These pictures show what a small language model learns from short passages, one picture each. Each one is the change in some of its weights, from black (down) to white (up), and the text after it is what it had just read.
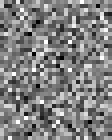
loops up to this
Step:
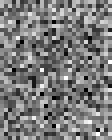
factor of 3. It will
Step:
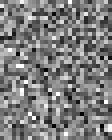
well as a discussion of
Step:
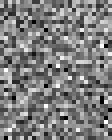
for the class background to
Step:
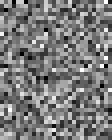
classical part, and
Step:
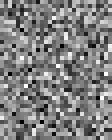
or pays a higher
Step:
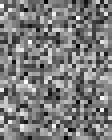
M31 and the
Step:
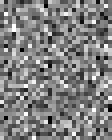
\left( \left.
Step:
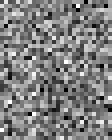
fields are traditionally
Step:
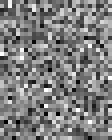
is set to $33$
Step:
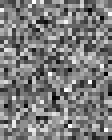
internal electric fields.
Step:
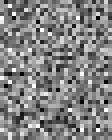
been agnostic as
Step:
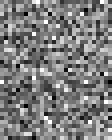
given stellar mass.
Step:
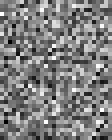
or off using a
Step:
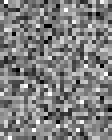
The resistivity ratio of
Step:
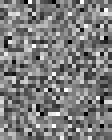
gamma matrices,
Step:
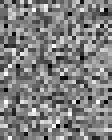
gave the correct
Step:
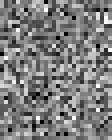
very ND to be
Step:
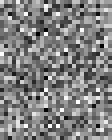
amounts to
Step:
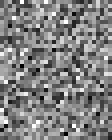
former claims
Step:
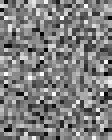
vectorial operations:
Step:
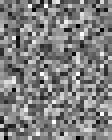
Boosting &
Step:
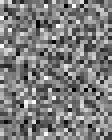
information, however, it
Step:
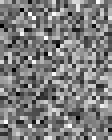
of the CC boundary
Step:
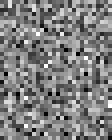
is related to the
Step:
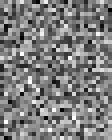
| Δσ
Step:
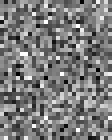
cooled down.
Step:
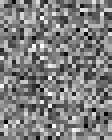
dwarfs and
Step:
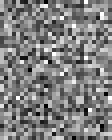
late-type M
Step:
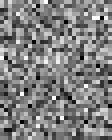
we get that, for
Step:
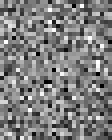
interference allows us
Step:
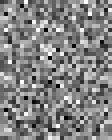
work highlights the
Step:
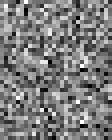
Bob, in terms of
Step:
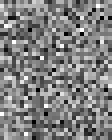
analysis. A promising
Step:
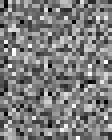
\end{align} and
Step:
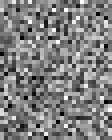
for stable DC
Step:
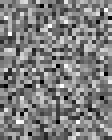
extends over a velocity
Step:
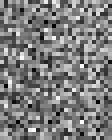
i = 2, while larger
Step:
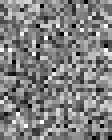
bonds directed into
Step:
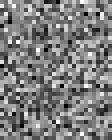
in the package are
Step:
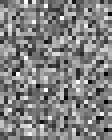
the three-cluster
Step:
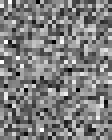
and surface gravities.
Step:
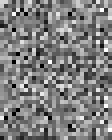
SFs, and
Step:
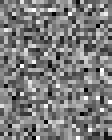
Length of simulation:
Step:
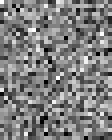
in Lagrange ones
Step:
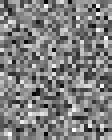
differ in two important
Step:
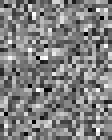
& \mbh\ min
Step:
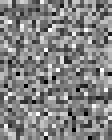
higher completeness values.
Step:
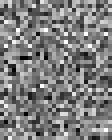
that its origin lies
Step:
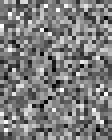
tomography. For
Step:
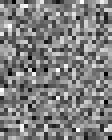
the DM contribution from
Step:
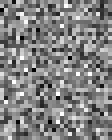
starts from the first
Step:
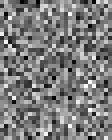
in even-length
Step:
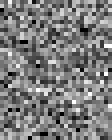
with first symbol of each
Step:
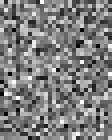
passing model introduced
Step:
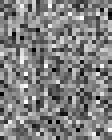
collected at the
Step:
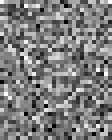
as classical FP.
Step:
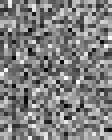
is the critical value of
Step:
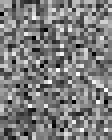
interaction. The Fourier
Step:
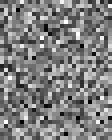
such as Cloud
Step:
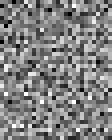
different shadowing effects
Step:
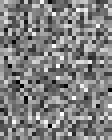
of raw channels with
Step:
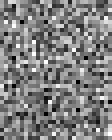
\sigma_A v
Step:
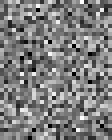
propagate between such
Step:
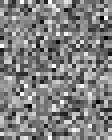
new avenues for
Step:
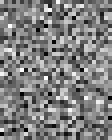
symmetry gives us the
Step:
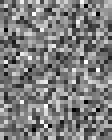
central role
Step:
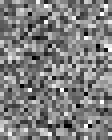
which we estimate to be
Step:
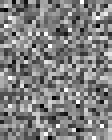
prices observed during the
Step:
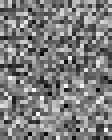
by the position of the
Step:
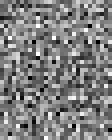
(Subsection D).
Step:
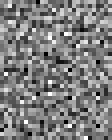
magnetic entropy change
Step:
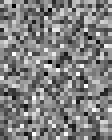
The dashed line
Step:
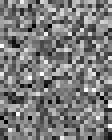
times, especially
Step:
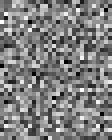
between close images,
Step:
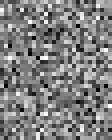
& \\ \hline All
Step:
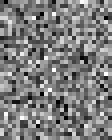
by Ga physically
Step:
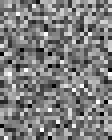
equations for the metric and
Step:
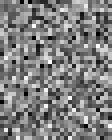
Nat/\B\ of
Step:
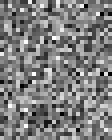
throughput of the AP
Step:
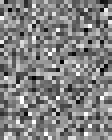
exposures from which
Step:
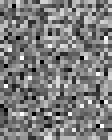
fixed $L$,
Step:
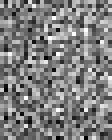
of the reference system
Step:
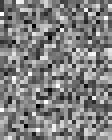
left corner of each
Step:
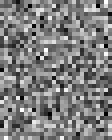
different diffusers). The
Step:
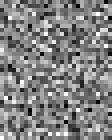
most thermoelectric
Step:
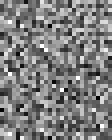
discussions on the
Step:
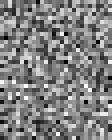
relaxation can be
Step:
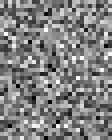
the original design of
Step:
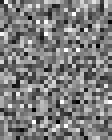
the unbroken
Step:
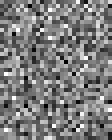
dominate the distribution.
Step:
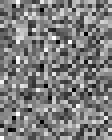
1$\sigma$. Due
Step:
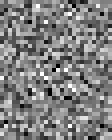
the spectra of the light
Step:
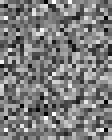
in a condensed
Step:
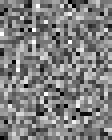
HHG spectra obtained
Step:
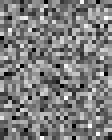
with a global
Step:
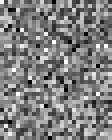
such \lie s
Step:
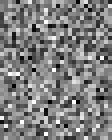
doping instead
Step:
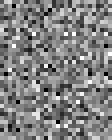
The calculated maximal
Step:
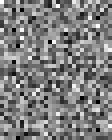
r y(t)
